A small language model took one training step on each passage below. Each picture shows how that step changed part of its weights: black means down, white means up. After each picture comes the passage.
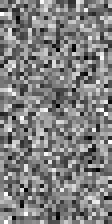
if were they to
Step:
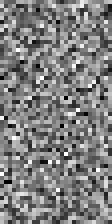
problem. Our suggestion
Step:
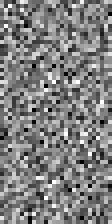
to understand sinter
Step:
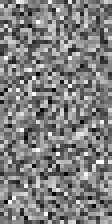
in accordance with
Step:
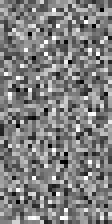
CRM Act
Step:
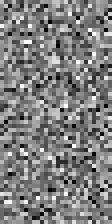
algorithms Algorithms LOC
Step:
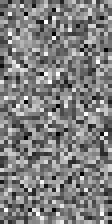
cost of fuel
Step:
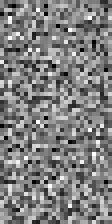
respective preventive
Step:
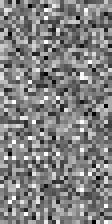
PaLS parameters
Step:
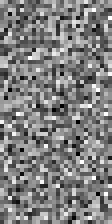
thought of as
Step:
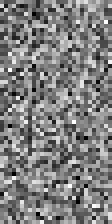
last part of its
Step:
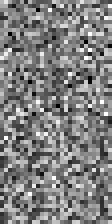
for all Borel
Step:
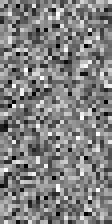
jointly with the
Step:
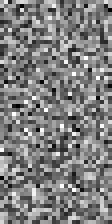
because the vast
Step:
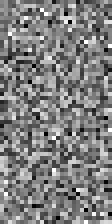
that some moral
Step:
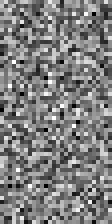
performance of the second
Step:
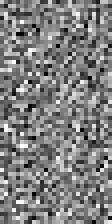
$S$ is a
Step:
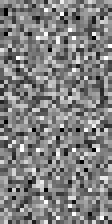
of a teacher
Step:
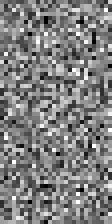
applied to analyse a
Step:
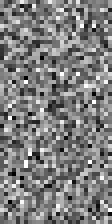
length are (a)
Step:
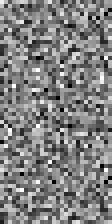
observed during the test,
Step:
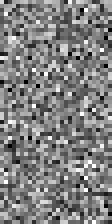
substrate and the
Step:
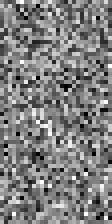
as a connected compact
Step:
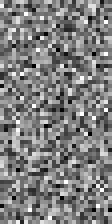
pollutant emissions
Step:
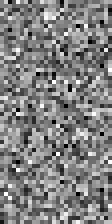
The benefits of
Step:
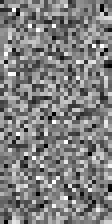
requires one sparse
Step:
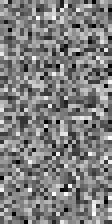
The results confirm
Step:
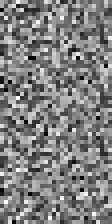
the present research, a
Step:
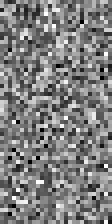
it is important to use
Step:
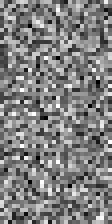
by brief
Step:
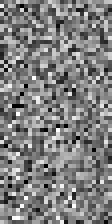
view of the special
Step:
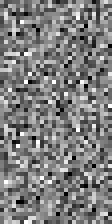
$M$ is called
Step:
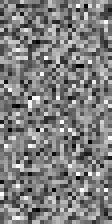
conditions, the formation of
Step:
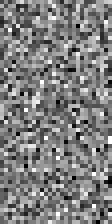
but we cannot confirm
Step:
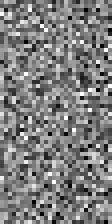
\le p \nonumber
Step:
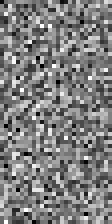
yield by construction an
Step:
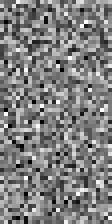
one. The rate of
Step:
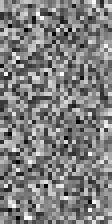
the cases of age
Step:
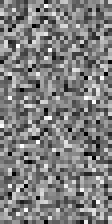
\mbox{ a
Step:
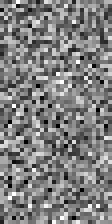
the minimum of the
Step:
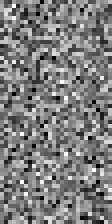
possess knowledge
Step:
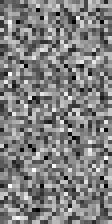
coupling}, under the corresponding
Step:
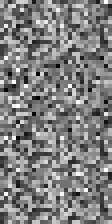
for the development of
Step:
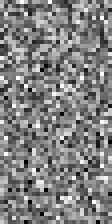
with a sample of
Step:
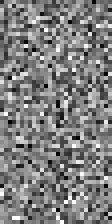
p$. The matrix
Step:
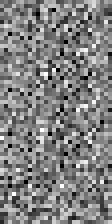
fineness on the
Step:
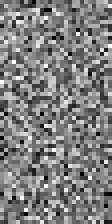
di Scienze
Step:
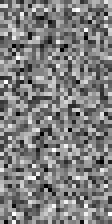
in \cite[\S
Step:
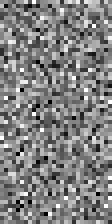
hardware communicates
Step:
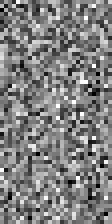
hand, had shown in
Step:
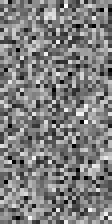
The numerical integration of
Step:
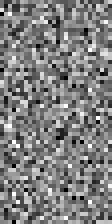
ulcers in
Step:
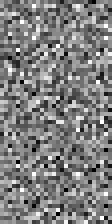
NN does not
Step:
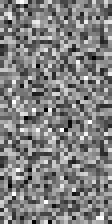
from the principal
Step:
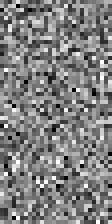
the two-point correlation
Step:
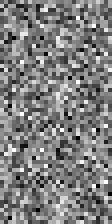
notation be as in
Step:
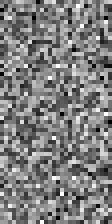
would supply an
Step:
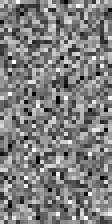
introduced by Gay and
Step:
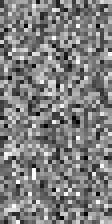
on vertex set
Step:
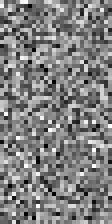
emerges due to the
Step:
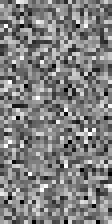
in the multiplication
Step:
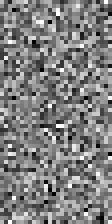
by Health Research
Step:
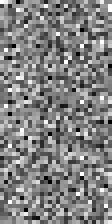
Sample Mean
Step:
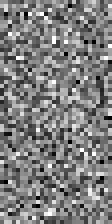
of novel agents
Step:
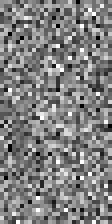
federal states
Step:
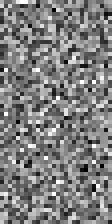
reduced, but not fully
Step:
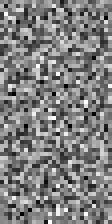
can be used to
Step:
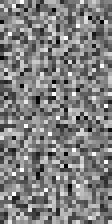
optimize diets for
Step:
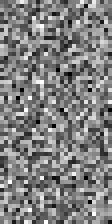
address signal limits nor
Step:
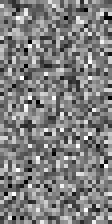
frequency components in the
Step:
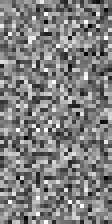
app development and
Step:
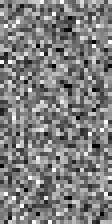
again to a minimization
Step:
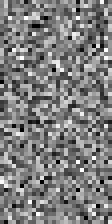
containing $\mu$
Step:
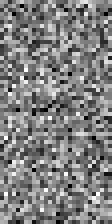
limit for carbon
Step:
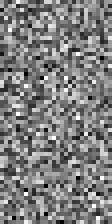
the relevance of
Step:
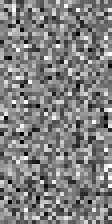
Systolic flow
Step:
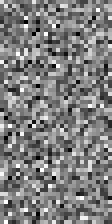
conjectured that
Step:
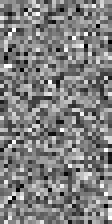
bijection with the
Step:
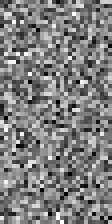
$D$ of the
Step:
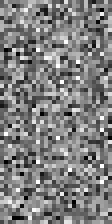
table provides the average
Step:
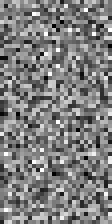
a unique base
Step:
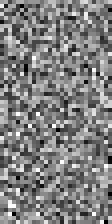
paper is organized as
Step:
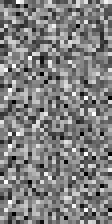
of bodies.
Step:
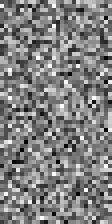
component of the dimensionless
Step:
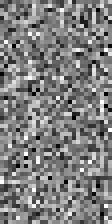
{\frak M}$ is
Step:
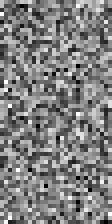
assumption of the absence
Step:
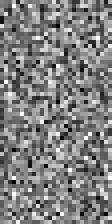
be realized. The
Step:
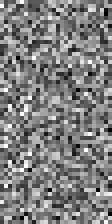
lower growth rates at the
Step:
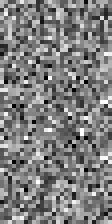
equivalent to the original one
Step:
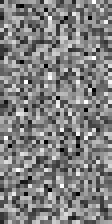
rise in the
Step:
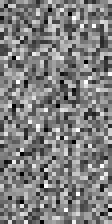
possible to have precise
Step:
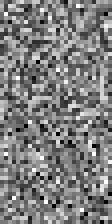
occurs as a result
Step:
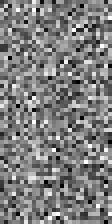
The optical conductivity
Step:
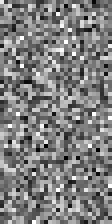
and any externally
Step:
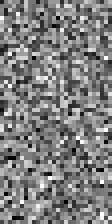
for the school year
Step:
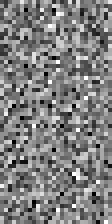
not depend on whether
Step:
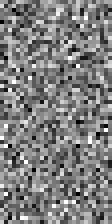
already in operation.
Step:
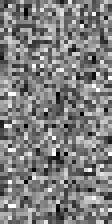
is not usually
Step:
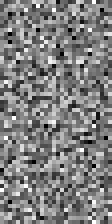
function (in Lev
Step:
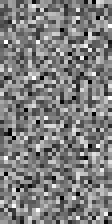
\pi$, we have
